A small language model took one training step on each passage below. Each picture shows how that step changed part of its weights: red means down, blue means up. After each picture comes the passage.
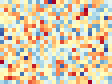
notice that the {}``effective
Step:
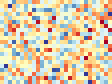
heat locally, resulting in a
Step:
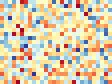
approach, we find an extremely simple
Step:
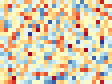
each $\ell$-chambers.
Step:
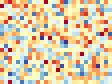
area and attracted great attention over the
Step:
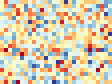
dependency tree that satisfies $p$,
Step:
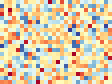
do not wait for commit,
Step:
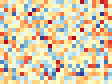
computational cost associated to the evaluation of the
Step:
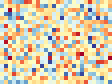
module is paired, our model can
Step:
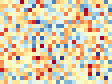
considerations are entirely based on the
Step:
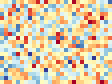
a coherent state at the phase space coordinate
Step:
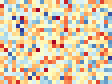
Kac--Moody symmetric spaces,
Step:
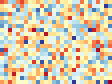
namely \begin{equation}
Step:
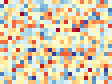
of 30 vertices and gave an example
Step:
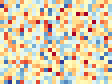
formulae in $\logic$ and
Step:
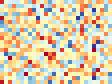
upon Kohn-Sham
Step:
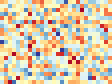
mesons as pure two-quark states
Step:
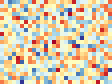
to classical logic is the expansion of
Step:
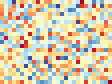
the system with noise changes significantly the
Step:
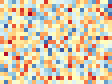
control mesh is a structured mesh, these
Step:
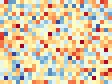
costs, management, software
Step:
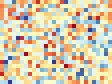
the flow rate, $g$ is
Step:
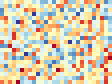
relative cost difference doesn't change much
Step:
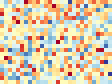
the \textbf{value} of a
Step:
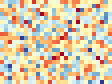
to be {\it regular} at
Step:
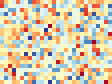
equatorial quantum sphere) is in
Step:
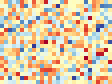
not common to field theories, but here
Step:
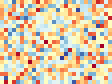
the natural numbers, i.e.,
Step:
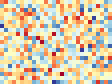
developments could help to solve the problems
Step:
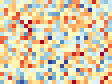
briefly summarized. Multiple numerical examples
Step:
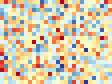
We start by setting the coordinate of the
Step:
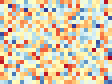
elements $0,1\in
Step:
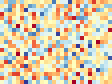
the easier way adopted for
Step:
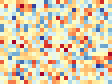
G. Dvali, and
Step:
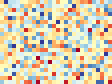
and \eqref{Tsf2}
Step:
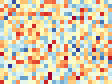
that maximizes the information value function associated
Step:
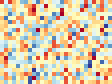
\right) {\rm d}f
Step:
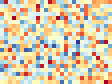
fixing the gauge to $\mu
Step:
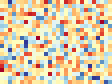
regarding the behavior of the merger rate
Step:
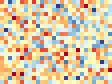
to come from mergers of
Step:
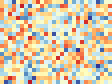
the particle's mass. In particular,
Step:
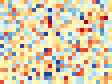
transition between the states with the same orbital
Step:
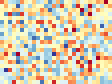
and only if $p>n$.
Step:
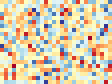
movement is governed by Brownian
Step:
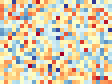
the Cartan-Killing form in
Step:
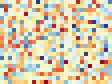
the formulas are {\bf independent} of
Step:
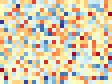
and $q=5$, respectively.
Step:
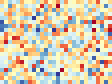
point) have a point in common.
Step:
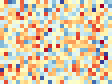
able to create a proper refinement of
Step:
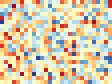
we know that $X_1
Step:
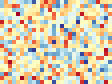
given in Propositions 1 and
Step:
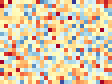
Efficient prediction-powered
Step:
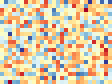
of $v(E)$. In the
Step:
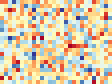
design and how it met the
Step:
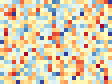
is defined using the volume $V$
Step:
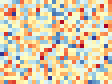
is motivated by the fact that one
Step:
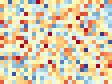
message by \begin{eqnarray*}
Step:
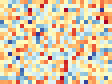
quantify the level of contamination
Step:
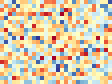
that none of the vertex relations is
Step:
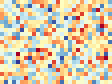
The optical signals are emitted from one
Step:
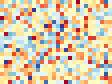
combining the data across time into two
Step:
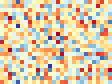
quantum information processes are here only present in
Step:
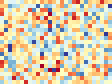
interpreted as the intermediate polar effect. The
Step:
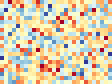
string. Thus we can define the
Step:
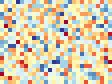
radiation. Some of these critical points
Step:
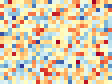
bilipschitz mappings the argument
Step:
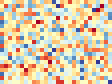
so we define the following polytopes
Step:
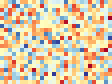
when applied to a wide variety of
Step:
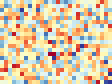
system \eqref{01}, have respective
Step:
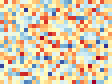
to the appropriate G2 energies.
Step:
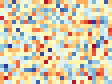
MUBs based on Latin
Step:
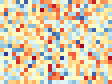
the respective results in the Euclidean case.
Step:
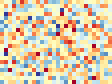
there are no higher types at all.
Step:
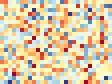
learning/development*, the
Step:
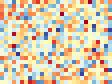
the form $b={pa\over
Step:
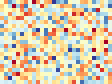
almost perfectly picks up the
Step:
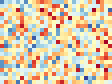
discrete dissipation law. Moreover, under
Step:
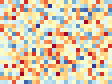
\alpha \in \Z_{\geq
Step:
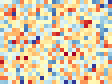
is degenerate. Various authors have
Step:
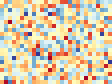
We recall two propositions from
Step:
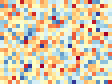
follows \begin{align}
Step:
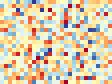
$\Gam_\ep$ and
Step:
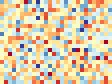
different iron arsenide families and
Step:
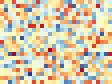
when interpreting OSACA predictions
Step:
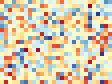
All hypersurfaces that correspond to
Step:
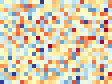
\\ \hline Signal &
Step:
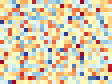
and electroproduction of baryon
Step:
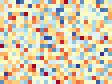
Acknowledgments We would like to thank
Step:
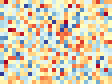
Here, the operations $\cup$ and
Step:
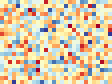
in terms of overall stability while the
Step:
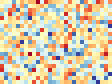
a given $n$. Lemma
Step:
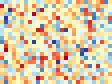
incorporate quantum mechanical interference,
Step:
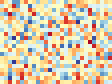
for all $\lambda \in
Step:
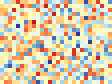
of maps defined by equality of derivatives up
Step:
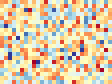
over this range of ages, even
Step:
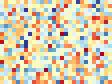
shows the line profile across the center of
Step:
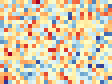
its bulk value. The relaxation of
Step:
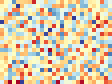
and $\theta' ({\bf
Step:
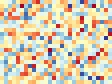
the number incorrectly predicted as
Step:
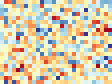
We successfully did it and were able
